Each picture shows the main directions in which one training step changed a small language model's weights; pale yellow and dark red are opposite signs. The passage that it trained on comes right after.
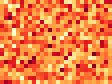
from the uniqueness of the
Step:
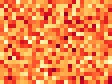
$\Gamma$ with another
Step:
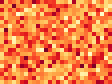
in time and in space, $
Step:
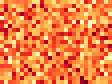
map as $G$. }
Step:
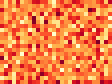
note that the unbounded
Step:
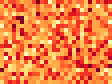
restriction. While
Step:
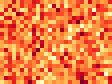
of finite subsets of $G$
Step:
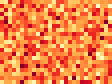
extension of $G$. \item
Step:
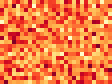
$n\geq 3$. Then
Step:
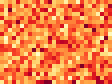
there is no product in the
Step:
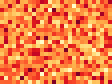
the conditions $$b \leq
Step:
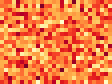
$N$. The system of partial
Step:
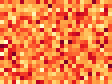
is the noise level estimated
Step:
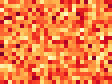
potential which is a
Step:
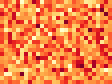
subvarieties, need not be
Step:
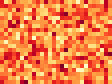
paper. To justify this
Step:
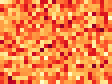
\emph{Journal of
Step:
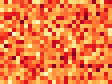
into the system. Following the
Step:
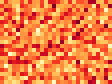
conjecture, we draw a
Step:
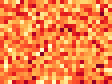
$\Lambda_A$ and
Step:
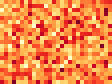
us define the ordering of
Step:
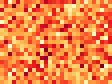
$p$. Then it is
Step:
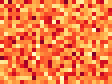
propositions also imply that the
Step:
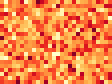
1)$. First, we prove
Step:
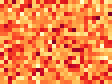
S_1'$ will satisfy
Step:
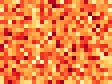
this notation, the correspondence
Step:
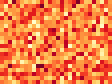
| Variable used for
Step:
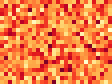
Chuang and Lai
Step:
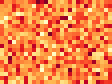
at $n$ th time level
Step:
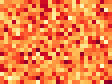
\centerline{DE \ \
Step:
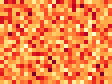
lightlike submanifolds
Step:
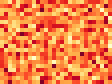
H$ and $g\in
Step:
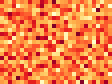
\right)^2 ] $ then
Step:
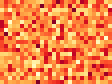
does not contain the graph as shown
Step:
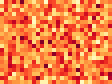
that $x\sb
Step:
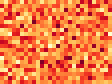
completeness of the E-L
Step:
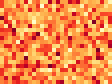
\end{align*} Here,
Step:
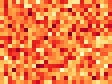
conditions are consistent with the
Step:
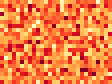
usual derived category of
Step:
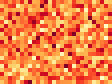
\end{array} \right]
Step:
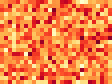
the corresponding solution. In the
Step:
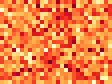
\label{psidef} \psi
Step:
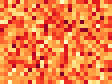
$r<p$, then the
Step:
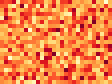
we prove that $Y^m$
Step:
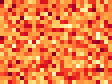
on its trace and determinant
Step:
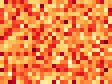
the geometric height functions. A
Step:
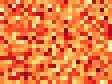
an infinite regular cardinal.
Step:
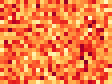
exists $j \in J$ such
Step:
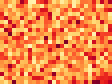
{\em leading monomial}
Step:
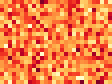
\in \prod_{i \in
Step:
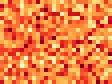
computation shows, and is positive.
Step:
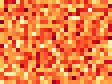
components, e.g.\ if
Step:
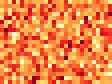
with the random variable $Y$,
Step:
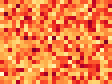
the problem and the problem setting.
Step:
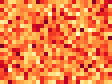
genus $g$ with one
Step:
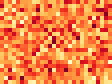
of abelian groups $$
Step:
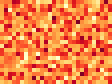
and possess smooth as well as
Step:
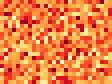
for $\refl_1$ and
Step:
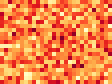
which generates the identity component
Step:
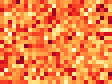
the same, the reader will
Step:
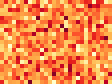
\forall k\neq k'\in
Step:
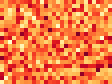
result is trivially true.
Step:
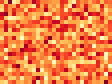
and $\nu$. We can equate
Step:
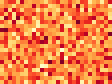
if $f$ has a representation
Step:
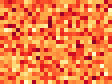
the optimistic dual
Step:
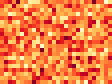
a finite initial segment of
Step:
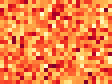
it is somewhere injective, and
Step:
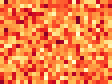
reactions through Lie
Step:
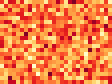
{\it eventual
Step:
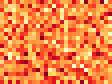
2^N$ and define
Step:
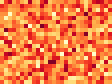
\ref{tr} and
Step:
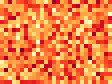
thus $\fet <
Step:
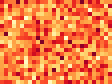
these features. In this
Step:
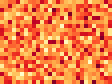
the distribution of $\Wn$ can
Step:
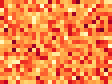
\end{eqnarray*} For any fixed
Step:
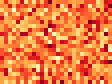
Hermitian manifold
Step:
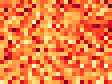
action of $S^{\cdot}
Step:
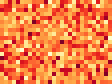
to the conclusion that the model
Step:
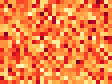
(Maslov index
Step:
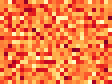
for several kinds of
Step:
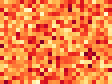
field. In our case, we can
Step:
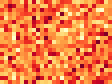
Recall that in the case $d
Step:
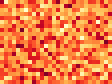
functions and contour integration.
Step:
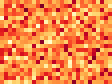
in this work. All properties
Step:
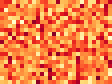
of neighboring zeros of
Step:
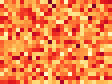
$k$-dimensional manifolds,
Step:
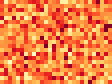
and for $j>z$,
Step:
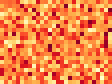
the Liouville
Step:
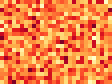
our results imply those for
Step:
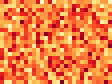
tessellations, the
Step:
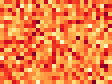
from ours by introducing the
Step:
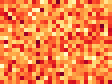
emptied at rate
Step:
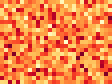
Takemura and R.
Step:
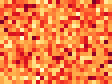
at a prime), or due
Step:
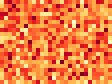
In this article we propose
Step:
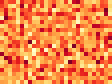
we discuss the number of
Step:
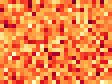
to $q$-exponents
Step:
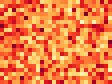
sign of $\sin\alpha$,
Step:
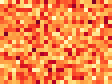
to provide a better
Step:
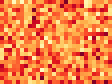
et vous voudrez
